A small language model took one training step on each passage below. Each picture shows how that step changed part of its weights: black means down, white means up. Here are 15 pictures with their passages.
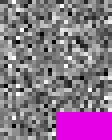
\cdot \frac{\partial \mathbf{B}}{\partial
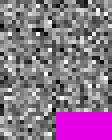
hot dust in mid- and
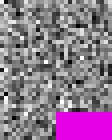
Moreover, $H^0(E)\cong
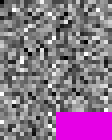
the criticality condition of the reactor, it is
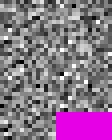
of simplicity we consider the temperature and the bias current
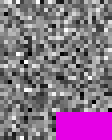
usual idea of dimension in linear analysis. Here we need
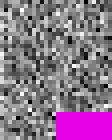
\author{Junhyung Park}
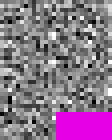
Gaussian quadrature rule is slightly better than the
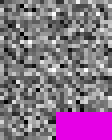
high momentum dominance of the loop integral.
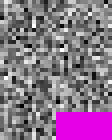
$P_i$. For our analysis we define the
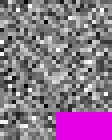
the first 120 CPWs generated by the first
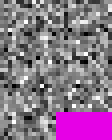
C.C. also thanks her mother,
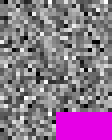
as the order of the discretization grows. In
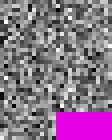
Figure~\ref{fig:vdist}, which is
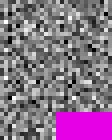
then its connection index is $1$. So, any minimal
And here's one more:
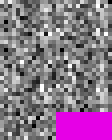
than the X-rays (Sect.
